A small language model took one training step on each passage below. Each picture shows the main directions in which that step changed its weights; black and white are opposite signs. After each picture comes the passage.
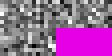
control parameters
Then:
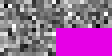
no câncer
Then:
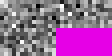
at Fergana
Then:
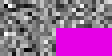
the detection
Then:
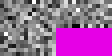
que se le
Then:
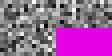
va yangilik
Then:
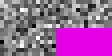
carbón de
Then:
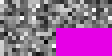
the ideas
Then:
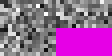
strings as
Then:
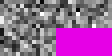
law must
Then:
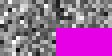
las densas
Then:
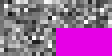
Terra e
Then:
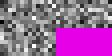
A review
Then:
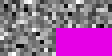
order is an
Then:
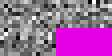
de la relación
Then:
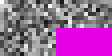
from zero to
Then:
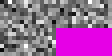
quark mass,
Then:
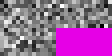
vertex set
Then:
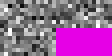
a reversible
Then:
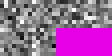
прим. и
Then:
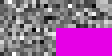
de resistência
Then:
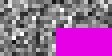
possible to
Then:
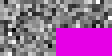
using three
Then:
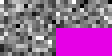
Such data
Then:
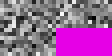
were exactly
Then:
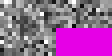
Also, as
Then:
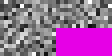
when it is used
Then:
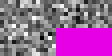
gives the
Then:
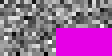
es que las
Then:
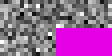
only the scaling
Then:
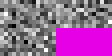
here is
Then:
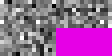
created by
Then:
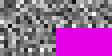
Java en
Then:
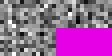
expression is real
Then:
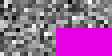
are also called
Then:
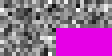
Tabel 3
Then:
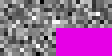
(c) and
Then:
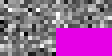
and $q$
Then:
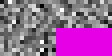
presence of
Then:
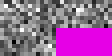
the best model
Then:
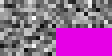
recent works
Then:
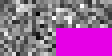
supports a
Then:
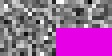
Figure 1.
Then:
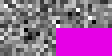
the solution with
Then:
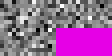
ao longo
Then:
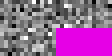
de forma
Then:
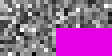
each has its
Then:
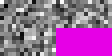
variation of
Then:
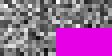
the power of
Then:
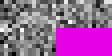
quantum entanglement
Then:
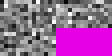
across various
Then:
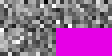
ways of
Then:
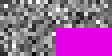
variantes : Le
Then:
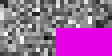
in levels
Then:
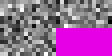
Without energy
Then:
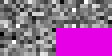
with predicted
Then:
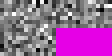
mismas de
